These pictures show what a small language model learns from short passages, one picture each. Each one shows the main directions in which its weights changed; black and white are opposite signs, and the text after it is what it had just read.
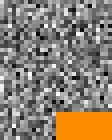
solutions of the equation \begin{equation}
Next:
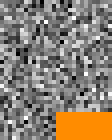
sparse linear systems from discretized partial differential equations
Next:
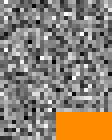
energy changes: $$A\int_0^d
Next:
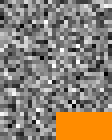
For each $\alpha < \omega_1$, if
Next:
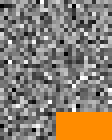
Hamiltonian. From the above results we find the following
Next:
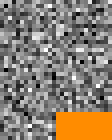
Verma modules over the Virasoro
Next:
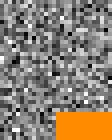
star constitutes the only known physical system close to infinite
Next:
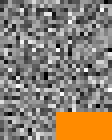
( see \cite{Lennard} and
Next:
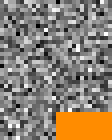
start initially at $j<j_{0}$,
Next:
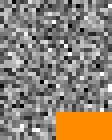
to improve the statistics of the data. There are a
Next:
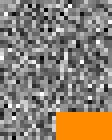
is given by (4) which yields the optimal
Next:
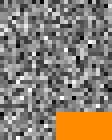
$x$ lies on the opposite side from
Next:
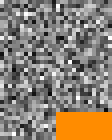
using this routine is $O(N^2
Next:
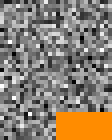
operator algebra $\cA_{\alpha}$ acting on a
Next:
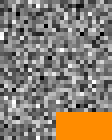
we arrive at \begin{equation*}
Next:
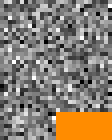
a three-angle analysis and measured both the
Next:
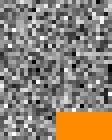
and added in quadrature as an extra uncertainty term to
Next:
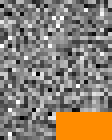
where no pair of circles in $\F$ touch
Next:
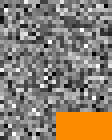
spectral fibres $\left\{ \mG^x
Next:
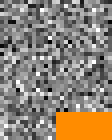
of light rays and returning light back at
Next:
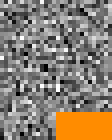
\rand_2$ is the projection of the geometric
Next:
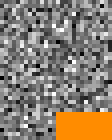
morphism between finitely generated projective objects. This is expressed by
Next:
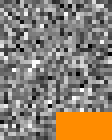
is a CA if and only if there is some finite
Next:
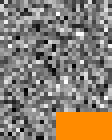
Z}$ gate} \label{subsec:cz}
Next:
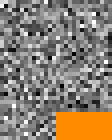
language versions add up to one for each year).
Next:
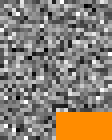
edge on the boundary. \item[(B)] if
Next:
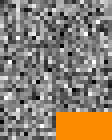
pattern. We begin by setting some notation.
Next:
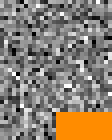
The reduced brightness of the emitter was estimated
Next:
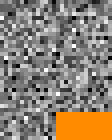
safely approximate $F_{kj} \simeq
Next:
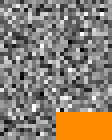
at the Royal Observatory,
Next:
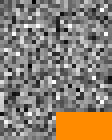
glioma {MRI} collections with
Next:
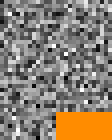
on $\mor(K,H)$. Under this
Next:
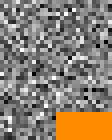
identifiability} if the format is perfect and
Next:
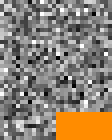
with $\f :\widetilde{A} \longrightarrow
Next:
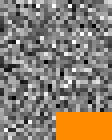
bounding the optimization time, there was no corresponding theorem
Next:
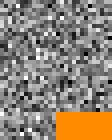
first-order diagonal channel gives a contribution to
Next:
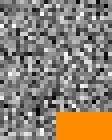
expected for T type subdwarfs due to
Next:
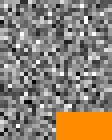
\begin{proof} For a contradiction, assume
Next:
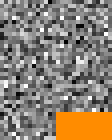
ensured when considering solutions generated from the same initial
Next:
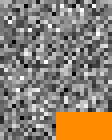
0$, the system attains strong stability but
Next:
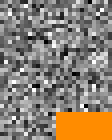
of all layers ordered by reverse inclusion. The
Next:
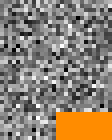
tiling consists of fractal curves and
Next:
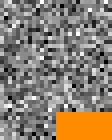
energies for electroproduced $\rho$ and
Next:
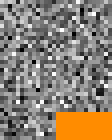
shall prove that it is a witness that statement
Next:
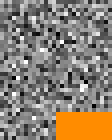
$L_{so2}$, uniformly distributed on the
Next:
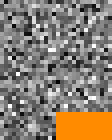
\oplus y \oplus z} < \delta$
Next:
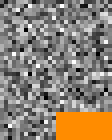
even in absence of dipole-dipole interaction.
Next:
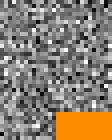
of young planetary disks and planetary
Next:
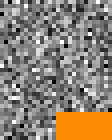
= 3.5$ mJ) pulse energies.
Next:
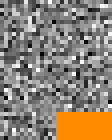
t} \right)^2 dt = \frac{
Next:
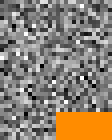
between spins. } \kword{spin
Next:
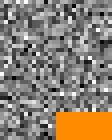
${\mathcal F}^\omega_x$ pointwisely
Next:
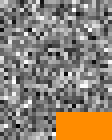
based on TRILL model from a randomly selected
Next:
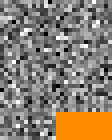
different stable isotopes, $^{16}$O,
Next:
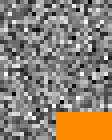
Q_\mathcal{B}\uparrow \Rightarrow
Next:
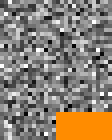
four-loop level. So, we do not exclude
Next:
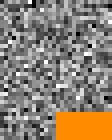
courses whose meeting times overlap. In addition,
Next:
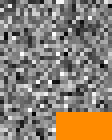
graph with vertex set $P$, in which two points
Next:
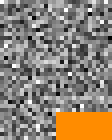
Theorem shows that $1 \in \langle a
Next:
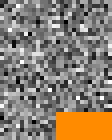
Block consists of Agents, Dataset and
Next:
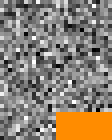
induced operator $$ S(m,n)_\flat \,
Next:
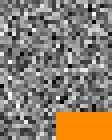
in the $z$ direction, the particles become
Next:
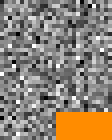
the base unit and the corresponding DC have the same
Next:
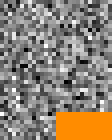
i) fast perturbers from the halo, such as
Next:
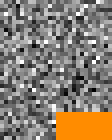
structure-preserving scheme for the Wilmore flow
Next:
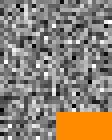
\mathbb{N}$, and $f\in
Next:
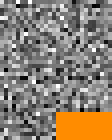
workflow, comprising microfabrication and
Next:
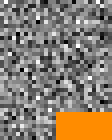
energy density. A critical point is expected to occur at
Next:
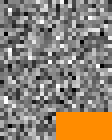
prove that $Z$ has rational singularities.
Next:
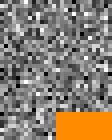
Numerical calculation of $f_{\protect\sigma %
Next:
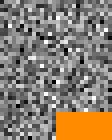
$\Delta t$ are respectively the change in width and
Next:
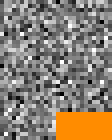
the hyperplane orthogonal to the simple roots. Let
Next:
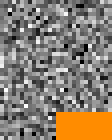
\end{eqnarray*} Thus from (1) and
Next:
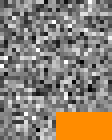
and all $m$ prime to $\Char\,
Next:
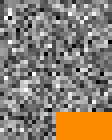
only the set of strings as whole but also most individual
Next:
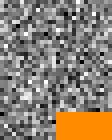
data is the time of transit from source to
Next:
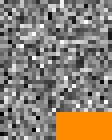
if both $G$ and $H$ are
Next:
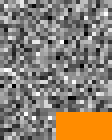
an instance of the so-called Lamperti
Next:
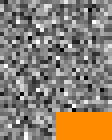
\vskip5pt \noindent{where}
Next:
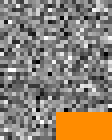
the Moore-Penrose inverse of
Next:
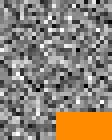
$(\Gamma g,\lambda)$. In a similar manner we
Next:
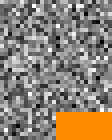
transport solvers with no stability conditions on the time
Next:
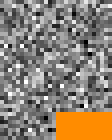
+ t')}, \end{align} we finally
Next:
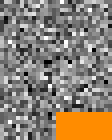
then, again by It\^o's formula,
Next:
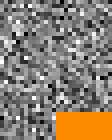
is obtained the coordinate transformation is undone such that we
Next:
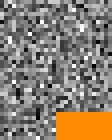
all, we describe (\ref{imp}) by
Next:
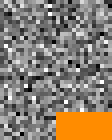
the thermally-driven buoyancy
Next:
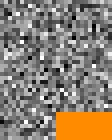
such that ${\bf w}'$ consists of the cycle
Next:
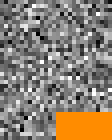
entropy of a five dimensional uniform distribution over (a)
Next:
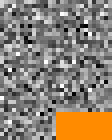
transparent quasiparticle picture: in particular the
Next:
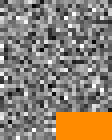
respect this relation. (Note that confusing the sequence
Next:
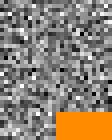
\tilde{A})$-graded irreducible modules for
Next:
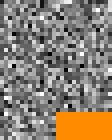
the mean function estimates obtained from $400$ independent
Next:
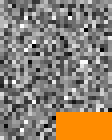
$\mathbf{210}$, as we did in the
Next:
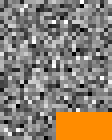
and $L_-$ to define two geometrically
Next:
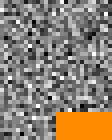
\& Henriksen}{Tittley \&
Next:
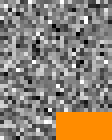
\end{proof} \begin{proposition}
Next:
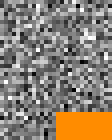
experiments, short wires (2-3 cm long
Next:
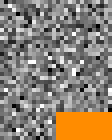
there is an $n \geq 0$ such that
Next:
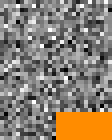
researched on the relationship between $D$ and
